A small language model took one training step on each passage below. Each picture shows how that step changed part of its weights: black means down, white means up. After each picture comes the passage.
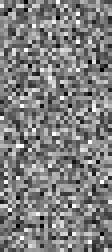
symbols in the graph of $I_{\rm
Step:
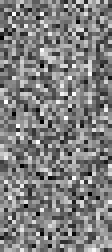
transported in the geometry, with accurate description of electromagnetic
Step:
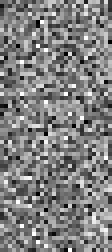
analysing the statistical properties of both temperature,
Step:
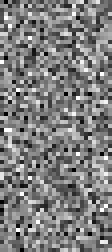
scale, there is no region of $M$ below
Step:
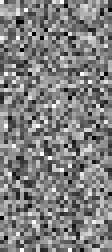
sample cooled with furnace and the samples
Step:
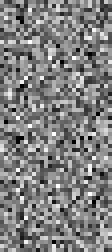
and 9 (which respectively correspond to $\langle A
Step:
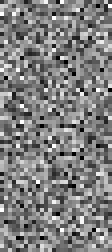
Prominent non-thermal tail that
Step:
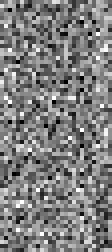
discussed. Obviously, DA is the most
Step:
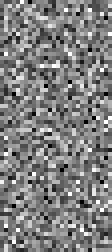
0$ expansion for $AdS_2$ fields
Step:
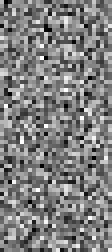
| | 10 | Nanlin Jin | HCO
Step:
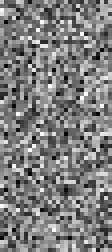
known to be responsible only for minor activity under
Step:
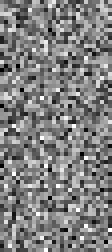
to observe the progenitors in our sample is
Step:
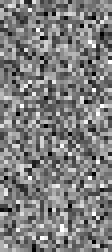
are orthogonal to each other. The interference of
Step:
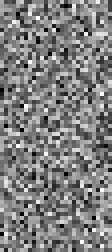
which has an impact parameter with the opposite sign, and
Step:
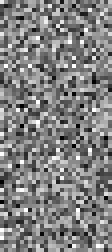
largest dimension of the problem instead of {$\Delta
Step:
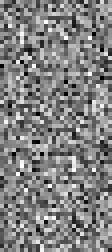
case of a linear potential just one of the many low energy
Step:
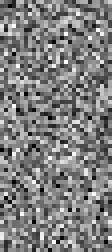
rescale it since this is an unnecessary
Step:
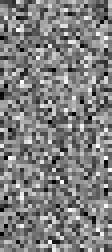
obtained in these publications. It is not long ago
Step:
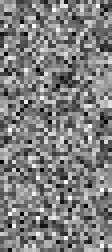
absolute magnitudes and the redshifts of
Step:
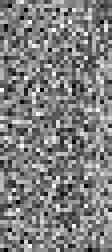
the mean due: uncertainties in the model
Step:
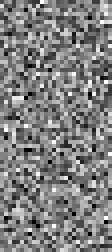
linear model was used as a functional, low-dimensional representation
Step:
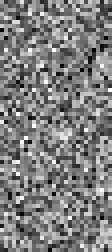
and the lower plate surfaces with almost the same profile
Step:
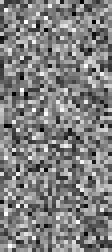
lower spectral index slopes, $\beta \lesssim
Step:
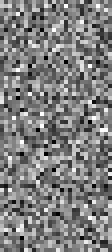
the perpendicular direction owing to phase
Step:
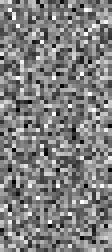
Sun. This reinforces the assumption that the
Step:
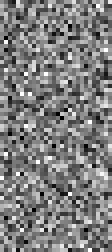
of policies (random, generic and
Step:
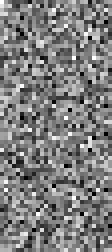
& \colhead{Real raw All}
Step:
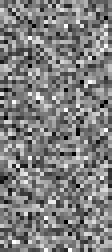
(white, dotted), which are in the
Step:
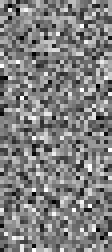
Multiplication by a constant ($z=c
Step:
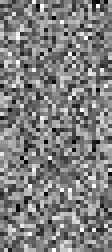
terms to a human [25] and
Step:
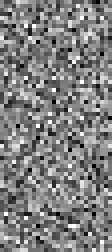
tried to change the overtopping ramp slope
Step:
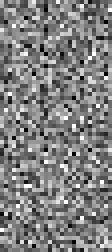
surface with a Miller index $(hkl)$
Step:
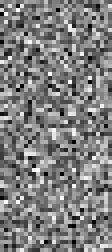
law that scales inversely with wavelength (ie.
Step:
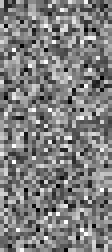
signal before the demodulator. The design of such
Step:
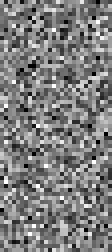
the excitation spectra for $V=3.5J$,
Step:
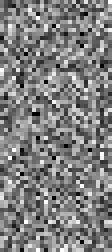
matrix: \begin{equation} A =
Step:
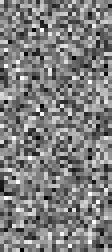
Engineering of the Czech
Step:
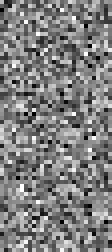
medium, yielding two main observables, the
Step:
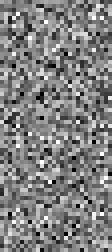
$\sigone$ and low $\Mh$, such
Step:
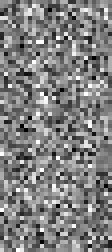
haloes from initially small density perturbations through to
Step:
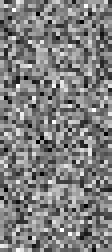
into the phononic crystal structure gradually,
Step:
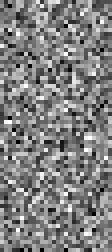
are instead distributed within two (uniformly
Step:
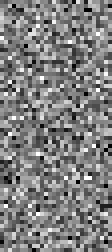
$f_j$ meromorphic functions. The
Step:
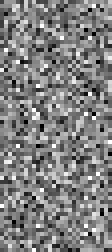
} \end{center} \end{figure}
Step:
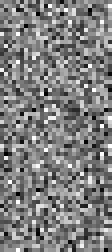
\end{array} \right] \left[
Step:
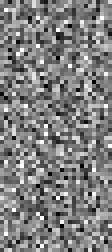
throat $(a>2M)$; \item
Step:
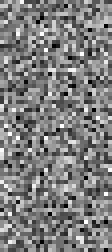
trial two-Gaussian models used to determine the phases
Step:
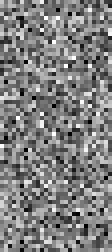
correlation between the RLF and both redshift and luminosity is
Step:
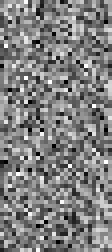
0.07182$. The spacing between the
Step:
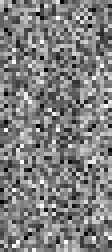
while the second stage defines the number of installing
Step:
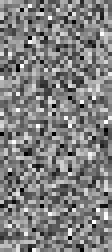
befindlichen Objekte
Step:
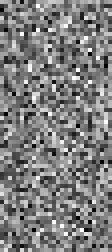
reason for the remaining deviation from the manual
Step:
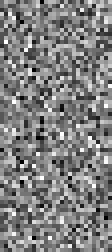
Kirchhoff were the first to derive
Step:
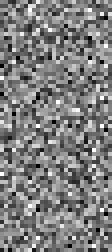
$-1<\eta<2$ from MC based on
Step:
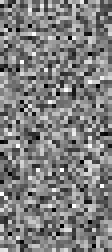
principle exist in our continuous 3D space, and
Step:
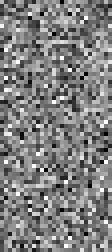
extent that the CW X-ray emission
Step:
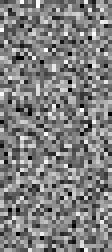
one (real) dimensional, being basically
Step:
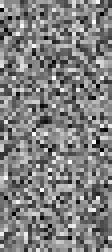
these structures, we find that the $2h$
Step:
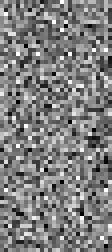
The components of PSC I included a Teacher
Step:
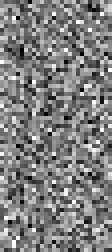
(WER). \text{D} and
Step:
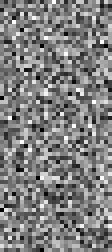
the standard cosmology. Assuming $\lambda \sim
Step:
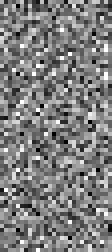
Changning Road, Shanghai,
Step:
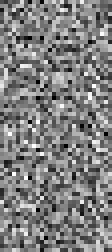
the sample, galaxies show a perturbed structure, where the
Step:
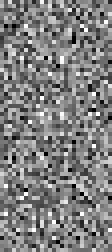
energy by a simple expansion in volume, surface and
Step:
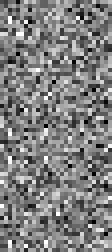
measurements of CMB temperature anisotropies, via the
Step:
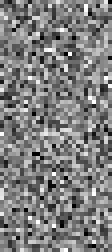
aspects of opposing agents, some
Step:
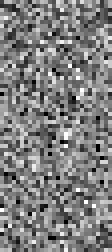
items and there are no repeat
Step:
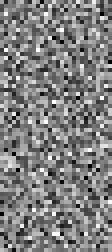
the conductivity $\delta$ equals 0 except at
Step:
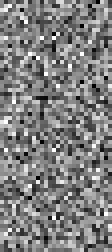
-0.2\text{meV}$ shown in
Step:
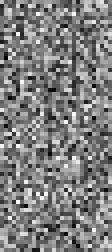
metallicity via emission line spectra, it is actually
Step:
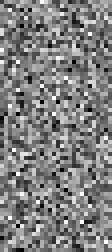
models (LLMs) have revolutionized the
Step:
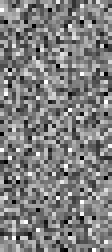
supported by Dedicated Short-Range
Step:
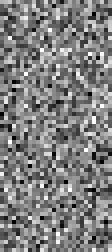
very simple modification in the expression linking
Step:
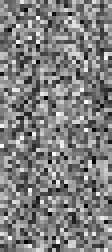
The same principle can also be used to form bright or
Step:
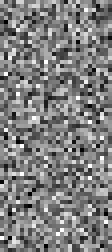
shrinking the uncertainty associated with them. Our numerical
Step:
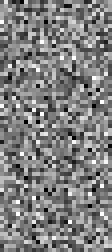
Quantum Hall State} %Disorder
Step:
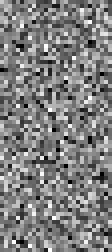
isotropic 1-mm voxels.
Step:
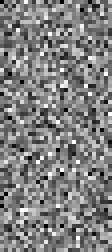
secrecy exponents respectively. This proves the
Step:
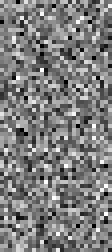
various temperatures and cold-rolled the
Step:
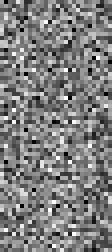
in the limit of large Lorentz spin played
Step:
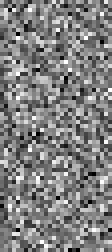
$\langle S_z \rangle=\pm
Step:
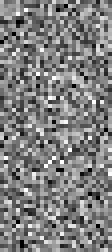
system was heated and then cooled in small
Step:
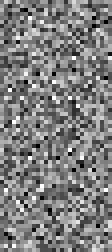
\textbf{\textit{Peak Output Power
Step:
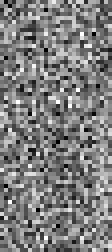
this paper we only investigate the time-dependent supersymmetric
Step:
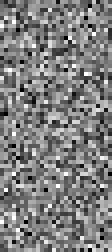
will compute the multipole energy distribution associated with our
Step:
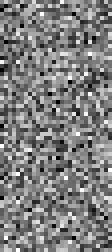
individual events. The slope of the ``overall''
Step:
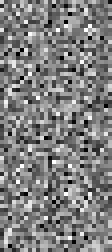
time. \subsection{11-Bus
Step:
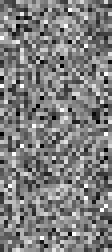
experienced by the neutrons from the
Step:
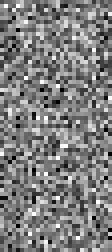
those values we have that $\ds s_{1A}$
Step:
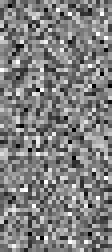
scenario} because power-law loop corrections do not
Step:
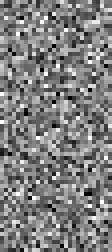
increased (6-bit) in striking contrast
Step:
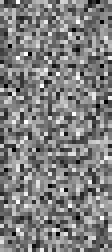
seen in Eq.~(\ref{Ec-max}), even
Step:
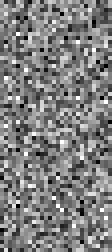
of the values of $IAV$ in both
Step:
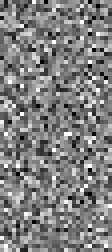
\& Mokhov (KM)
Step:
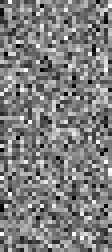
Hamiltonian of the flat FRW universe with massless
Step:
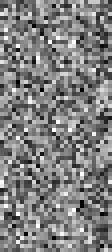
Thereafter, we also present the conditions required to
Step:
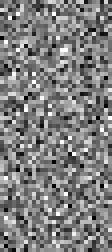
hwang-prb58} The independence
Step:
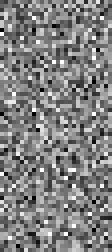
we plot energy spectrum for the Hamiltonian with open boundary condition.
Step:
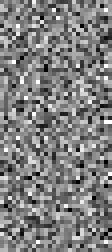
$TE_{102}$. This is because of a
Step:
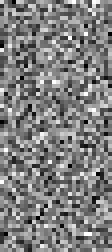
preliminary work in [10] by investigating
